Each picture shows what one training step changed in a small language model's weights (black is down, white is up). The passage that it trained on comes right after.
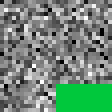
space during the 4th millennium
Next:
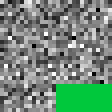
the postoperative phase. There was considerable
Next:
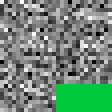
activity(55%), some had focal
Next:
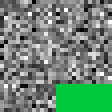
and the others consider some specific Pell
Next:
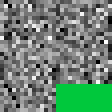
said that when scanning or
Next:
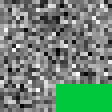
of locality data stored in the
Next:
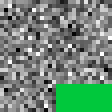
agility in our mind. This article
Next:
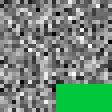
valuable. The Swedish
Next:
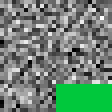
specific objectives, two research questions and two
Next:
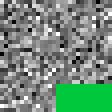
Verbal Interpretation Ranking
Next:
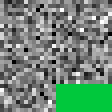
Subject to the boundary conditions
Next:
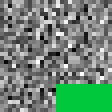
hoc analysis of obtained adjusted post
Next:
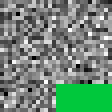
specific assay for detection and quantification of
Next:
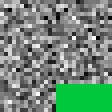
pre draft, 95 items were
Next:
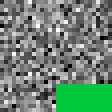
China haben eine
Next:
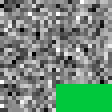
especially when they have to speak without
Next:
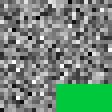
news: Website:
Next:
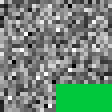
of the many existing technological solutions, by
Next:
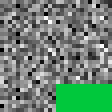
effectively influence the way the performance of their
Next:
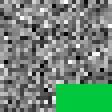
average water saturation (Sw)
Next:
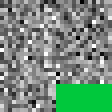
network layer and are encapsulated by the
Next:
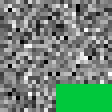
substitutions in demand (final and
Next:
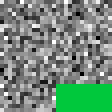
temperature. Chloroform was
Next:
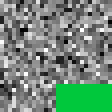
educational settings, such elementary schools or
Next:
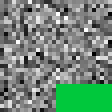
process of evaluation of skills applied; skills required
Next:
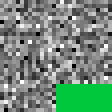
to obtained data, [figure 2]
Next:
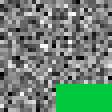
yet been tested, it is necessary to subject
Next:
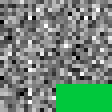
person living in Scarborough
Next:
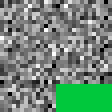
niet gevonden.**
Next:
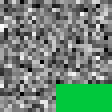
is taking care to these factors while determine
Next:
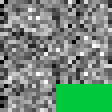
mobile phones with the help of
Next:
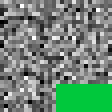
prevalence of DRP was
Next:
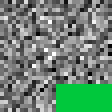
understanding the existing processes. Hence, the
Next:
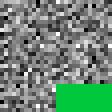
(HbA1c), Total
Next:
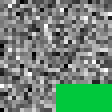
of the 16 PAHs priority
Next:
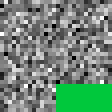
guidelines, which include 1) defining
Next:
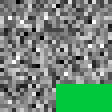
capital flight. Lan et al
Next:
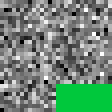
is challenged with EAA issues
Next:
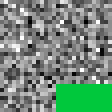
ispan tilini,
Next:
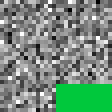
Investigation, Data curation.
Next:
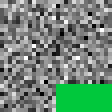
case of *T.N.
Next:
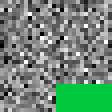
were also informed that no known risks
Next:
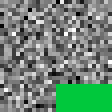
from benefits? Empirical research on
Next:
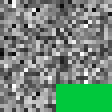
version of a research publication must be published
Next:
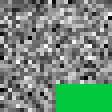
be used. And photographs will be
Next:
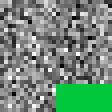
on in the climate and wider community.
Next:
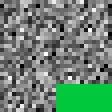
increase the memorability and persuade
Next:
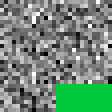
has been flavoured by the addition
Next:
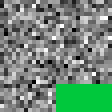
patients after an episode of
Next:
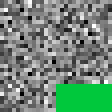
a Wiener-Hopf
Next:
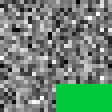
are best experienced in public schools as compared
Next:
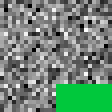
total amount this bank commit to implement social
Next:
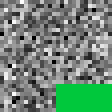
by the logarithm of total
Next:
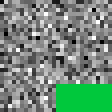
consideration the term of working capital management
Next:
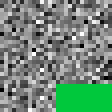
Ferreira, "The
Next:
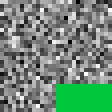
PERCENTAGE OF
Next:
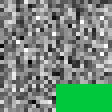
techniques, obtaining tools, and, with
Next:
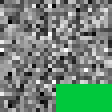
analysis, during the Iraq
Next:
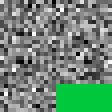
manner called a cluster.
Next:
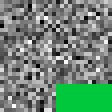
be introduced to broaden the learning potential
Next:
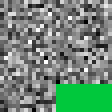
this is a value that can now be
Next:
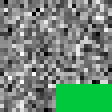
bioavailability. Due to limited
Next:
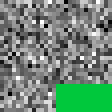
(2019) they assessed the
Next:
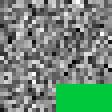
hircus* in India.
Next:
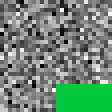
The use of durable, elastic
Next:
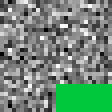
Research Institute Agrochemistry and
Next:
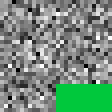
depends on the identification of fast
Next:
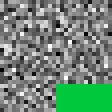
no easy answer, but the products
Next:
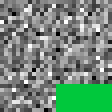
cases, which aligns with findings from
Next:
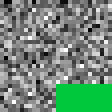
sources, and modern scientific literature. The development
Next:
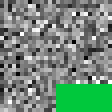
to 59.5 percent, which is
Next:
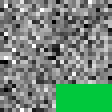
the core of copyright.
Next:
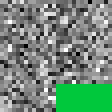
and comprehensibility of televised
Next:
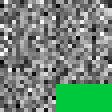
trained and appointed for
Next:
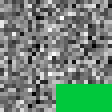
consequence of the local ordering of
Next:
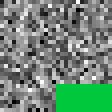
Konstantinos 0:59
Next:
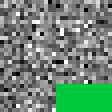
complexity of various vocations have made the
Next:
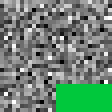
spraying vinegar
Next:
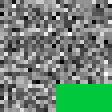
from the hepatopancreas
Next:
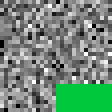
has a role-based system that ensures
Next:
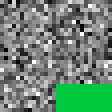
future teachers based on an integrative approach.
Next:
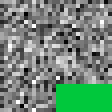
units and HRDI at
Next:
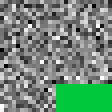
figure, the linear data is divided
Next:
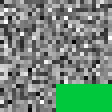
plasma height helps to reduce
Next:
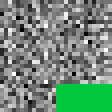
a win in exactly two additional
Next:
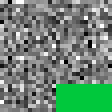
a descriptive-correlational
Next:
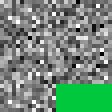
of the Polish Consumer 2021
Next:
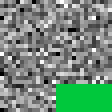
and temperatures (Table A2) were
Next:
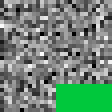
frequently show that an idea is already
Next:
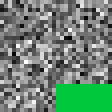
be implemented. These include: - Attract
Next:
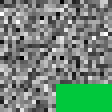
each. Fasting plasma
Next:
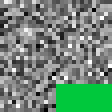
tools available today is HPLC.
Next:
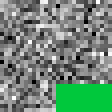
discourse in Southeastern
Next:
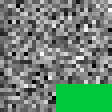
realize the objectives set out in the article
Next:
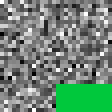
as shown in Table 2. Thus, the
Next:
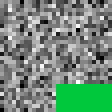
^g ENGIE, Research
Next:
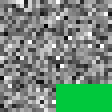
to measure barometric pressure. This mechanism
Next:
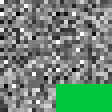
above 70%. The most
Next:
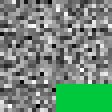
is purely meant for enhancing
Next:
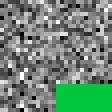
used by extracting data from many articles
